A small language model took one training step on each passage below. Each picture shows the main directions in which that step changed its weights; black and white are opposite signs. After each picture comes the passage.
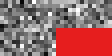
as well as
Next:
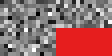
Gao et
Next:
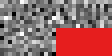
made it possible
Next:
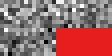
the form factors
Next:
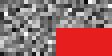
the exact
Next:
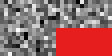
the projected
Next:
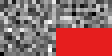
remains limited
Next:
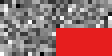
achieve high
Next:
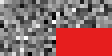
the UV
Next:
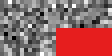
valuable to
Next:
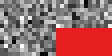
chosen most
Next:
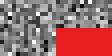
In the second period
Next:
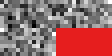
containing a
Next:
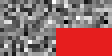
two taxa
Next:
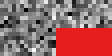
research done in
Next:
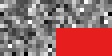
measurements were
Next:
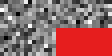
which are composed
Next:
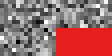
field of research,
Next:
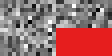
on a scale
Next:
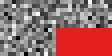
Our investigation
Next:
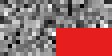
an approach to
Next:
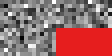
must be localized
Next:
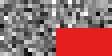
component of a
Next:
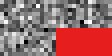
events of a
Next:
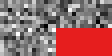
tribes in
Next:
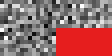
we can average to
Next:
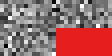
We will now
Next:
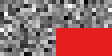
the initial days
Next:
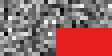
photon result
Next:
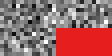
on average, 9
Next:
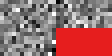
a denser
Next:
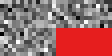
because we consider the
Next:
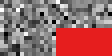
before the
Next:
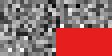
to solve
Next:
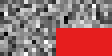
the second law
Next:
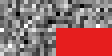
on March
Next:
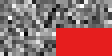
inside and
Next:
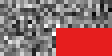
when initiating
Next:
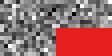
do that we have
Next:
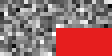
the use of
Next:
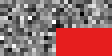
which dates from
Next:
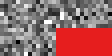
regions are
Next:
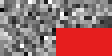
their normalized
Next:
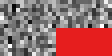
to examine the
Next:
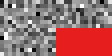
The import of the
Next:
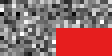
Here we
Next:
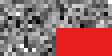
sold in
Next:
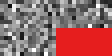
to study general conditions
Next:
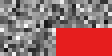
approach on systems including
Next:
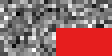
(less linear
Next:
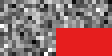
star formation.
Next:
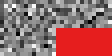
Sub8 from
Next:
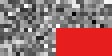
this example the type
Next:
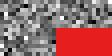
the robust
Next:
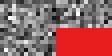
It had a
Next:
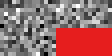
Writing –
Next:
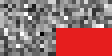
from the three
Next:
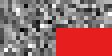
of instantons
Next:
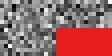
fact, it is
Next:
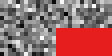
and $\langle
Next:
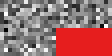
the others,
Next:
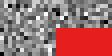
observed data. For
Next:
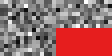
This observational
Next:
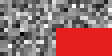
matrix for testing
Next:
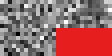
out following a
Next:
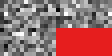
the blocks
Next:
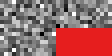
application of
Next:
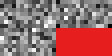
results of Section
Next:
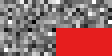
AC output
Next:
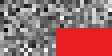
the other one is
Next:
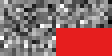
know the value of
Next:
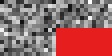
which an important
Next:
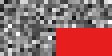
& Value
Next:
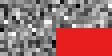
interest; we
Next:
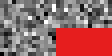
energy spectra
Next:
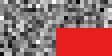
and thus
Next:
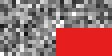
implementation and
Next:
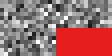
plans who
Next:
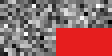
under a pure
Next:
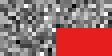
this work is to
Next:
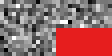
patients of different
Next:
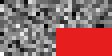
that apparent
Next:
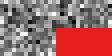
be written
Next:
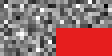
quarks with
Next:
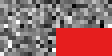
would like to
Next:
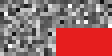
the material could be
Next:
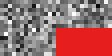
at about 60
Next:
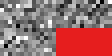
difference between
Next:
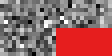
approach makes
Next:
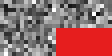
very small in the
